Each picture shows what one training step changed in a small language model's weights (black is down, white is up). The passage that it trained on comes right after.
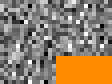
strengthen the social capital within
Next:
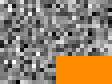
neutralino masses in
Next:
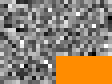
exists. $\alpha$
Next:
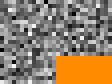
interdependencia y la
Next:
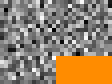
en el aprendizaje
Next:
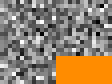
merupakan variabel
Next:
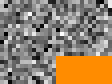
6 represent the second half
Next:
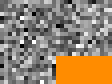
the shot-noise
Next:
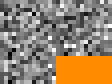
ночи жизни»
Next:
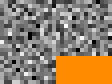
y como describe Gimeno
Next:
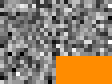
for its augmented
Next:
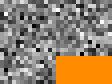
proceso, viola la
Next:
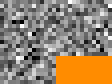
The results are based on a
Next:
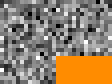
the DCASE
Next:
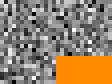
juicios penales,
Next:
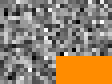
русский язык важно
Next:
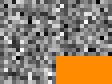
ham turli xil
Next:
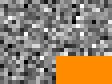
erishish mumkin: -
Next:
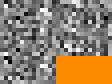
trucks materializes,
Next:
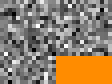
analyzed their length,
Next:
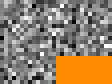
the linearity assumption is
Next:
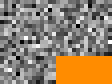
This method of approximating
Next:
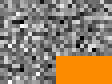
corrections are small but,
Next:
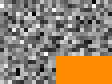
and we have normalised
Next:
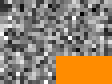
(which corresponds to the relative
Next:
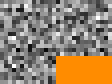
preparation activity for the
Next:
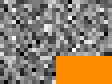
escola e falou
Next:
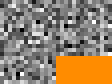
проявами: -
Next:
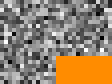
defines the orientation of
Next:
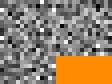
heat exchanged
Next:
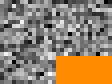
на основі відповідних
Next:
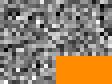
corrections to the PNC
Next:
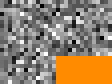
in PAS, and
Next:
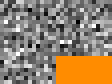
katta muammolaridan
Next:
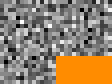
Chalabiy davom
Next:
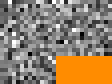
alleviated in our
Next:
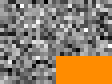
à travers leur prise
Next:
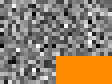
qual posso dar continuidade
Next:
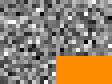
this analysis clearly shows that
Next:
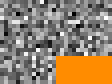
signal region are obtained by
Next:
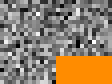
notável, informa que,
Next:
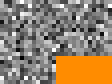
respectively, with 200 bands
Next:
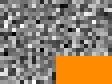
results were published, they
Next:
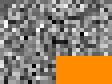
conditions can be satisfied by
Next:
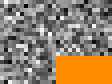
8 tot slotte
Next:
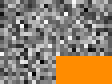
is because metaphors
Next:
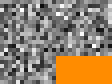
física, à
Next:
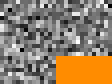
The HV models considered here
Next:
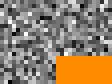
still challenging for further increasing
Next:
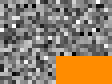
долларов и был
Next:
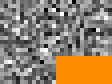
focus is scanned in
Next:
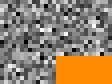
to detect speaker changes
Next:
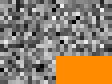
cost of it. Key
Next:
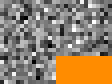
parameters used in all three
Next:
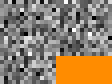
with modern ceramic systems
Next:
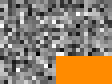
invariant fashion.
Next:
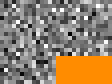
entorno que la
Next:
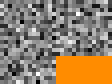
Letras de canciones.
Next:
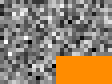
obtain the asymptotic behavior let
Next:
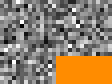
role in generating the
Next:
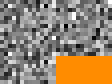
that the GRBs
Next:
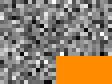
gebaseerd op
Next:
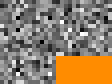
\bigstrut \\
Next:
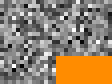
interaction, as well as the
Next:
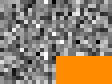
in the in near future,
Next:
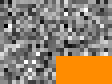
tomosha qilishni
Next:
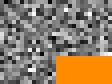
проекту може
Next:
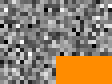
the current specific angular momentum.
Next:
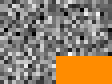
Scientific Eletronic
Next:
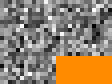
. Although the new
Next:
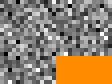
they will eventually start
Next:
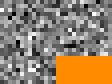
sifatida emas, balki
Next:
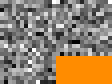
5. O'qituvchilar
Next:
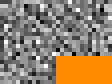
tepat memberikan
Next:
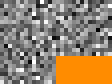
the star forming regions.
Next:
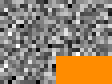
while the optical wave is
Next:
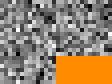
de pesquisa: A quantidade
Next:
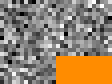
weak and strong scattering limits shows
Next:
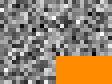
do produto. O
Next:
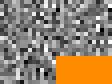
the localization of competitive
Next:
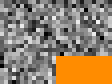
its companion Pox
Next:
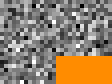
mass accretion rates of
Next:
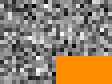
ularni har tomonlama
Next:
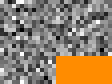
coordinate system with a
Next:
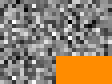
The time dependence of the probability
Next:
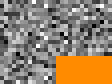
carismatica dal
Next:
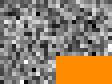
ella. Ya no
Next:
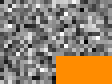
de insulină,
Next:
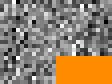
harfni topib
